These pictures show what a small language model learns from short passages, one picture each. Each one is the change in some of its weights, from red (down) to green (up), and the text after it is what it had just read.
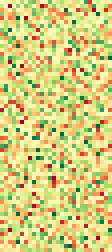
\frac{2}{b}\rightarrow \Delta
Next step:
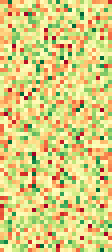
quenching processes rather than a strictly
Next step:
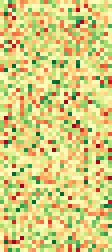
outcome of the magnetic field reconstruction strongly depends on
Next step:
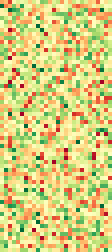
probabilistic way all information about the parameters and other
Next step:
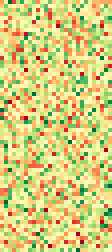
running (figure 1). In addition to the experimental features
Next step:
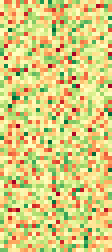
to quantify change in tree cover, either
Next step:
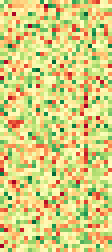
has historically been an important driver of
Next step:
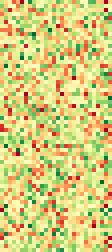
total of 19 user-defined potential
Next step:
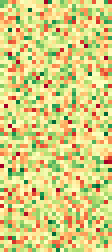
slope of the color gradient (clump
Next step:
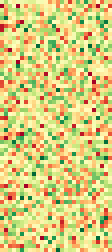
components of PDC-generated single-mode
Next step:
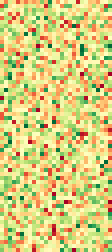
in the tetragonal phase (170
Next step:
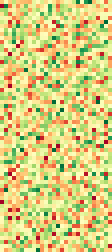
on the probe, we purposively sampled
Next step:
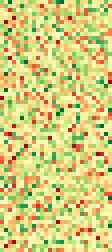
\cite{data}, which contains 40
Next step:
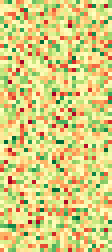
energy. Finally, we would like to stress that the calculations
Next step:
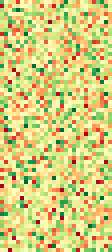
UGC~9796 and the narrow PRG
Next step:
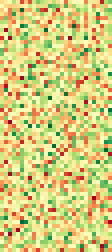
the queries on any search engine typically is
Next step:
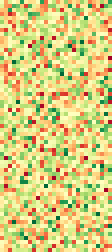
shift operation links edge regions with central features but
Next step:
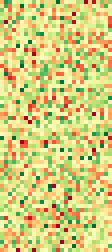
\\ \section{The case $n=2$:
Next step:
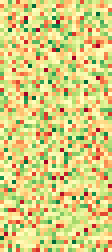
systematic error. Colored lines stand for the
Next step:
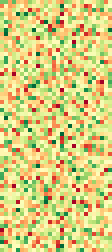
\undefined \def \showDOI
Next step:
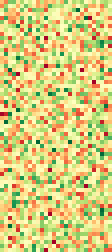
of the allowed operators, even under the constraints we
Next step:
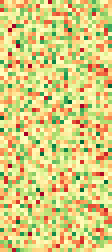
address fault tolerance and interference management,
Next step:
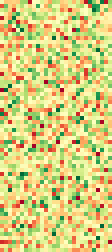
that $\ds S_i(i)
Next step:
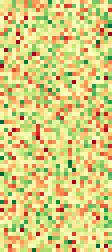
damping rate of the MS mode. ##
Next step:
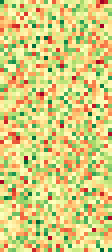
atomic lattice Brillouin zone. The full
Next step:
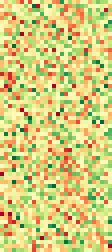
the evaporation point $\beta_{k}$
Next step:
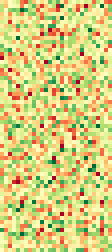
surpasses ERM on the
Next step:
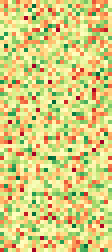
role that the Fourier expansion of $j(\tau)$
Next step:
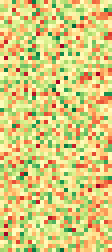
the absence of anatomical change. On
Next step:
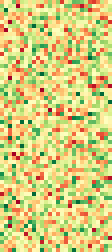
spite of numerous theoretical and experimental investigations for several
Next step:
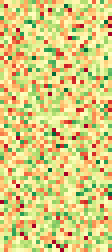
amplitude and phases of on-chip incident
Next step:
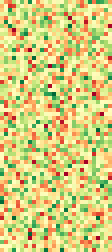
We performed a comparison of the V453 Oph
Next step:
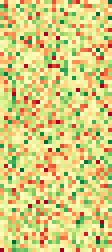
a one-end-sealed quartz
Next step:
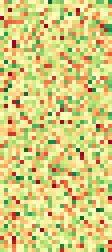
\citep{cox06}, then $\sim
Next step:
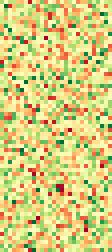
Fig. 1(a)'s inset,
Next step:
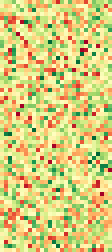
the vacuum. As noted above, KMST field
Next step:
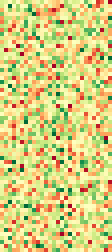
| 0 \rangle$ (or equivalently,
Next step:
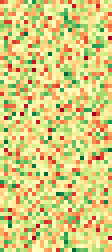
presented here are independent of its exact nature. We
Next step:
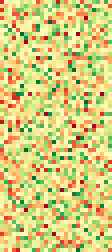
and countries. For Business to
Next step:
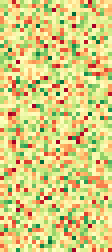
We acknowledge collaborations through the EU
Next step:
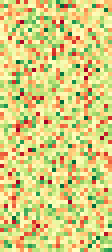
to the redundancy achieved by delivering
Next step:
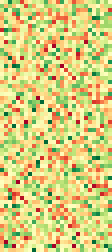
mechanical metamaterial. To this end,
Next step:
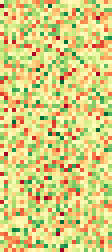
the radial variable, one has the radial eigen equation, which
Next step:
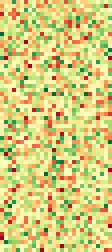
from their own energy balance (and thus
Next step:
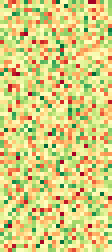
Synthesis and Functions for
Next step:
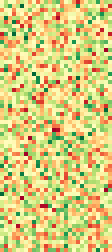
but if there is GS, then that suggests it
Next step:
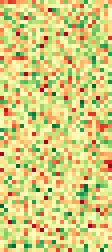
technology for analyzing the characteristics of signals,
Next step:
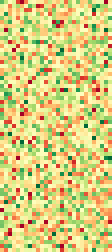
(instead of $\HHM=0$). This
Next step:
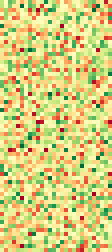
the mode with the lowest loss to be the mode of
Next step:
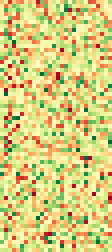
underwater, Phys.Rev.\ D {\bf
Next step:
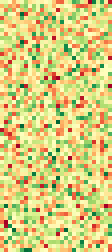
{\em same way} in the random coding
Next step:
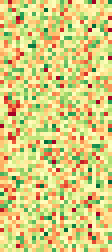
Mechanical Black Holes} To
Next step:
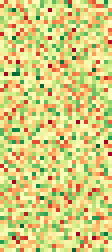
renormalized vacuum expectation value of the
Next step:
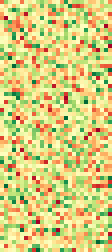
coupling constant. For a real bacterial
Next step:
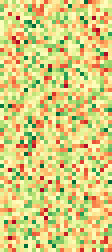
determination of |V(ub)|,''
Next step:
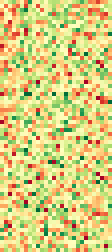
participants. Initially, some participants expressed during
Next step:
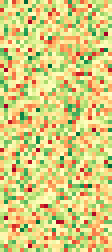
However, there is clear evidence to the
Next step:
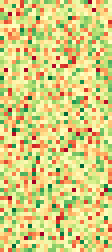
$(m,m)$, one can write $A$
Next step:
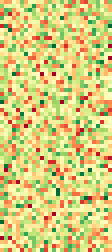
along constant k$_x$. In contrast to panel
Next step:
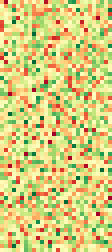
momentum space Sturmians satisfy a weighted
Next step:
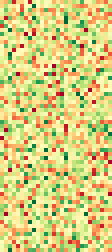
same situation holds for the SU(3)
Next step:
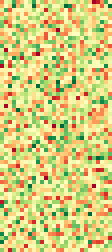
since for the multiplicity range described it will be the
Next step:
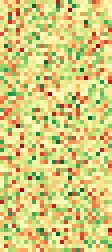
as the \emph{water vapor
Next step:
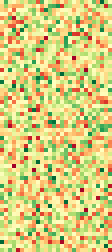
samples. Fits to the data are shown in Fig.
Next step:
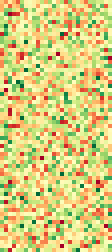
determined by electronic states. As the fast improvement
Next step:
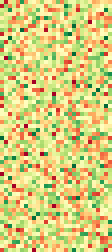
in a re-normalized quantity $h$ defined
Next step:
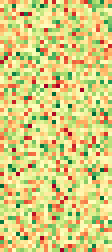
parameters $\Omega_\Lambda=0.705,
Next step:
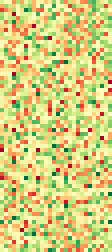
area around the predictions represents the effect of the systematic
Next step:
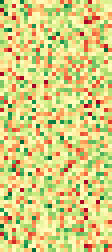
that about 6\% of the matched quasars were
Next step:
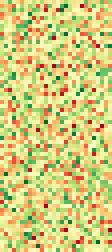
the Poincar\'e group respects charge
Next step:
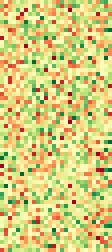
Chaplygin gas has been studied by the Ref.
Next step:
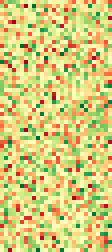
quantum computer would require solely over a
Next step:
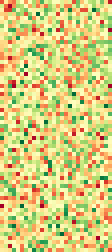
sequence of sparse communications patterns (each
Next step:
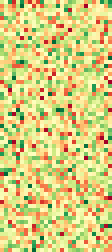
\item[$\bullet$] If an event
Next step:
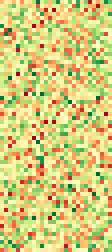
$M_{\rm GUT}$, the finiteness conditions
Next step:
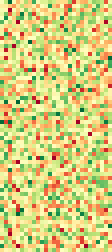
which we speculate might have something to do
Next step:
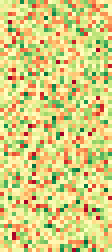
of permitted natural frequencies. This has been studied
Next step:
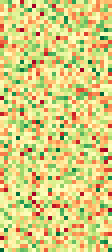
how well the probabilistic methods emulate the flow
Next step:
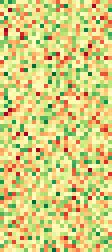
scale which is set by the Fermi wavelength,
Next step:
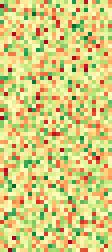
S.L He for useful discussions and
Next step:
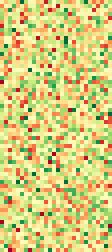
one-order from its peak value. Such a super
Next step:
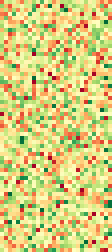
this case can be written explicitly in the form
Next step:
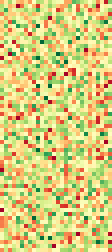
investigations on the origin, evolution and statistical properties of
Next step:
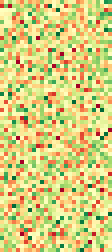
the coercive field is strong and the static
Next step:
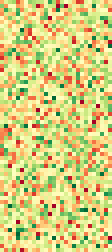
accurate and detailed description of the data models that were used in
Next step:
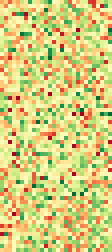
objective function and arrive at the following optimization
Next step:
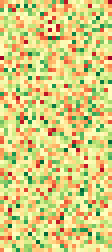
ersten Eindruck über
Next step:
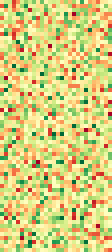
MIMO channel model} We consider the case of
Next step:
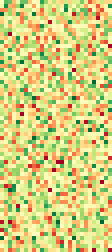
& S/A \\ \hline Tail
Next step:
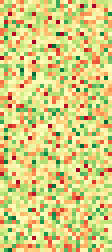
it is found that significant anisotropy develops in the photon
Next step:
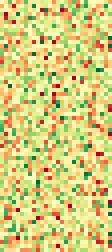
R--symmetry. In such case it is possible to
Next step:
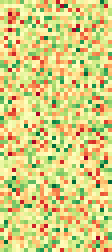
of particles is dominated by the inflow beneath
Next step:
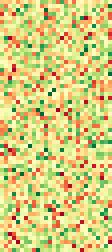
valleys and crests of the beating
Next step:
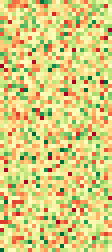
other in a cooperative framework. A
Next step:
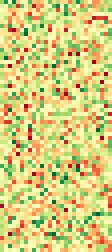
In what follows we describe some of the properties that we would
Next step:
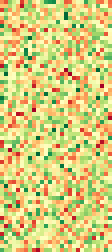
stars) are plotted on the `double' or
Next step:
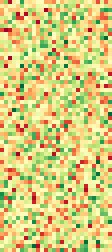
subject to a low-thrust action with a
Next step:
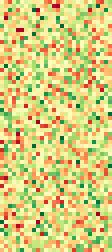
evidence we considered \textit{in vitro}
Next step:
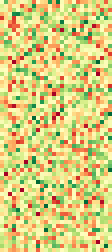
Recent work \cite{KSloc}
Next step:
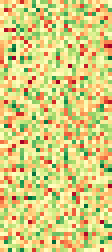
analysis examines the interval (i.e.,
